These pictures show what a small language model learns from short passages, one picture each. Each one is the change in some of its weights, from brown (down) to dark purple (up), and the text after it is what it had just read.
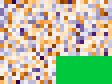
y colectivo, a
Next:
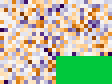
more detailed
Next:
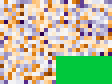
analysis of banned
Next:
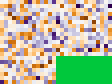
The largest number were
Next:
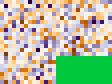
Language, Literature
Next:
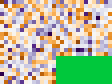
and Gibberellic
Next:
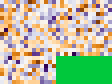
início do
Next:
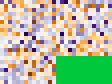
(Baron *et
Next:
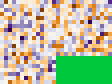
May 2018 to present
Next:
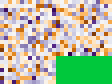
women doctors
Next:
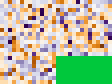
years prior.
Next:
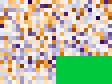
"TAM2 and
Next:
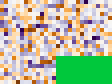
learners' age
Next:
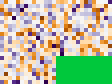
planning and hard
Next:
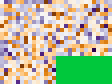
random effect
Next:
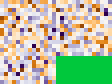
that Zone A is
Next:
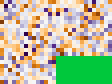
los nuevos
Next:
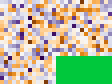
scientific statement
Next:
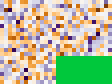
The following information was
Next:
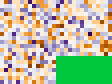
of the Comicubes
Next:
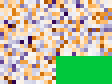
there were pathological
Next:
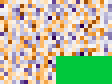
emotionally rich
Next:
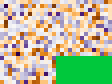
Institute of
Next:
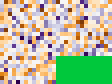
but also countries
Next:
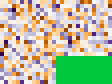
the data out of the local
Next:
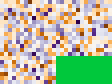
I_{ON} of
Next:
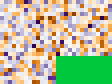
the surrounding
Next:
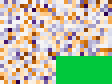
hamda aralash
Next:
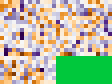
– модда.
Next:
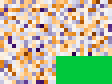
dropped to
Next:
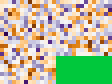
Economic factors
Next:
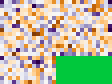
В МИРЕ*,
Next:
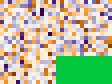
música y en
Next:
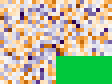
la disponibilidad
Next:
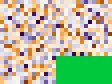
Ch. et al.
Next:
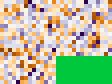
et à la protection
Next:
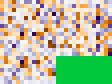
is consistent with
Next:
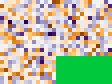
illustration. The
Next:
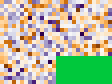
directly increased the
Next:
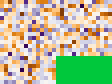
va statistika
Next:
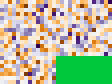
de roep om
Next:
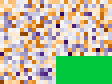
the design process. In the
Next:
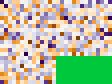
Construction material
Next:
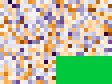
despite of more
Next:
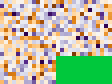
been ranked as
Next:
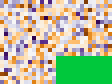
Padre Sarmiento
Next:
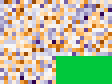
and specific capacity
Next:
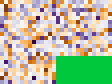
which very likely
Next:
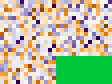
teve a duração
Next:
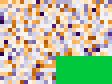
the mines was obtained
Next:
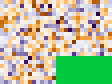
workout time away
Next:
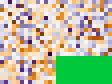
commitment for the
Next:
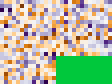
analysis of the rate of
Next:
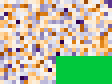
the emphasis on
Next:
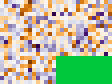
рр. брати
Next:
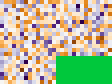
flow equations and
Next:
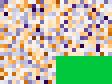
ships of this
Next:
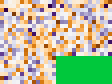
on the rising population
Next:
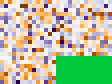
incumbent is
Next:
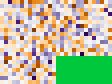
with their audiences
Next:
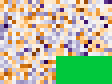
currently one of
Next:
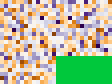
shown in Table
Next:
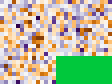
based on age,
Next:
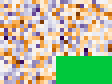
II, Article
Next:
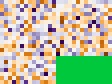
the curve of
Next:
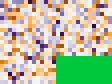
With the stop in
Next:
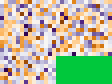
to use and have been
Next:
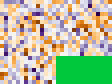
Gras, and P.
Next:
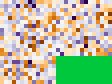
rear edges,
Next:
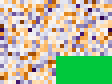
a intuição,
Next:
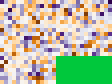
de predicción de
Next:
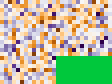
mass and energy
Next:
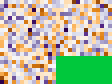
Thermal Power and
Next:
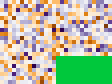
measured depths
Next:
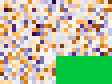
maturation, and
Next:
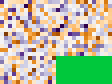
secara aktif
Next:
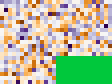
industry problems in
